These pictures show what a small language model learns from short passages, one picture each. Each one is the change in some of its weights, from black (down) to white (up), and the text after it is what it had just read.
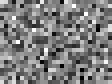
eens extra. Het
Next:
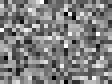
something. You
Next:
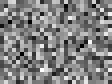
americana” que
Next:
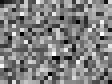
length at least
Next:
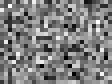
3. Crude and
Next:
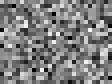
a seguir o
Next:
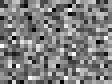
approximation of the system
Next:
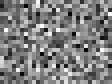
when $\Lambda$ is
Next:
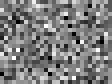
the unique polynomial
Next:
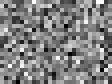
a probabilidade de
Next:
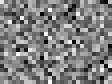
10 kV for five
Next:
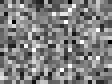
aufweisen und
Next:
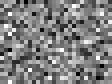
often arises due
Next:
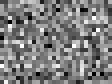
on the reconstruction
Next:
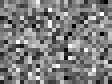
that no $F \subseteq
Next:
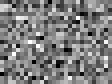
$\mathcal{X}$ and
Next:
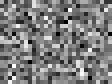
resources will also be
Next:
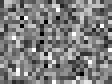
world, representing
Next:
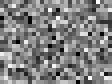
effect into consideration or
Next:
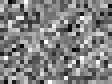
kinetics outside
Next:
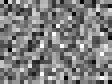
kelib chiqqan
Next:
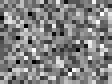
protective rumen
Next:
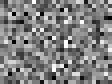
proposing a novel
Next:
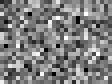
with the supremum metric
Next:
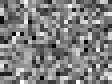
wurde bei der
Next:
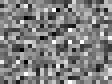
base of our fiber
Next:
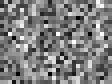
фанлари билан
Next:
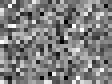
of 22, with a
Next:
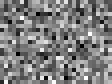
$d=1$, we consider
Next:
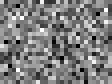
close agreement with the
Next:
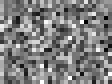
\in \mathbb{Z}$,
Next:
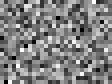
only to diabetes.
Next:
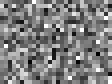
a lower initial level of
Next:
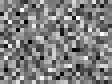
details and where it
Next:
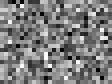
cards, digital
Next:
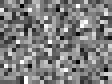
the internet through a
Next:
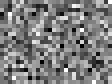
permissible charging time
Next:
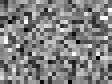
have a significant consequence on
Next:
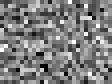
through the base points (see
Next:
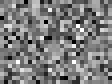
parameter and classes;
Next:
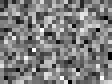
allow instructors and
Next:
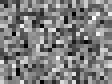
\end{equation} and the
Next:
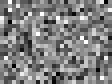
manage results and learn
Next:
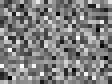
considering a wider set of
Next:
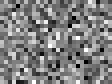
solve the problem for the set
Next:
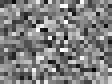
well as using equation (6).
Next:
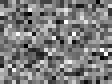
and pharming (via
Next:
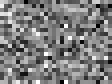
the latter admits
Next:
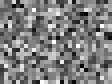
and other vehicles and
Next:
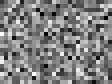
para esta prática.
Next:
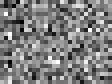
We apply the argument
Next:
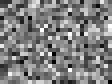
application to the DACH
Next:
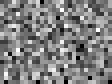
to enhance one's
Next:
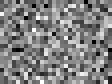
achieving data
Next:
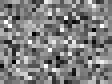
the case of nonalgebraic
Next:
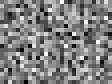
service public ne peut
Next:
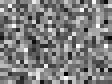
of degree $\delta$,
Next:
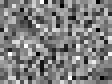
be given in such cases as
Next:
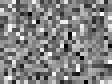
of the manifolds under
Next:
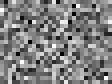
position 4 within the
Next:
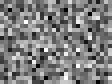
und versuchte es
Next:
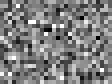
state of readiness
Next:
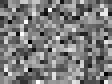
can be induced from it,
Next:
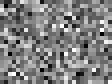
up to failure. The
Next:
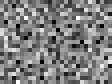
factor, inefficient
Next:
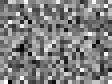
Luckily for us,
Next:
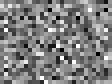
bevestigend. Wel
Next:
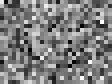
entry into the prison
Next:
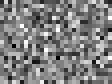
dan Humaniora*,
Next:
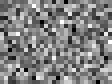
marker to write
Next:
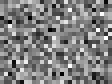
on the manifestations
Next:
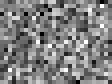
storing and processing data
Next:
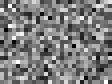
of the SDSB was
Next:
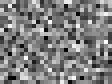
of linearization procedure
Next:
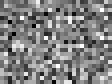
that $F$ is locally
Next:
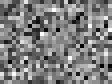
Histórica —
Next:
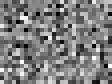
$H: \R \rightarrow
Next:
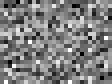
In which case, the equation
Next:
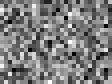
– the standardized value
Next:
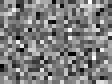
age. As she
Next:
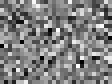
the separated solutions
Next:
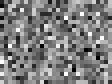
общества к
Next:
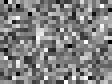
keladi va yer
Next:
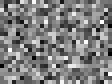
creation and application,
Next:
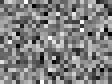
foramen transversarium
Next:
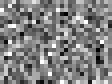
of Business,
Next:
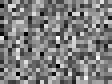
статей по
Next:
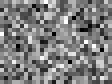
pieces, but into
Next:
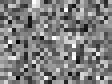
exposure over years
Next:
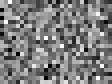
jarayon hamda
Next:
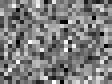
thinking it and its
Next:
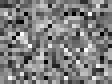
Let $\sigma $ be an
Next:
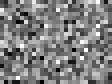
the work in the field,
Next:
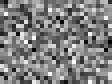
not to be the case in
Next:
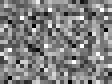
that $g^n \in
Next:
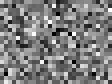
Research Part E:
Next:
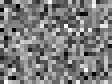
which the Hessian has
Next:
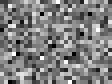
on “No” to
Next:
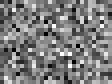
maqsadi bilan
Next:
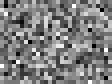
About micro and
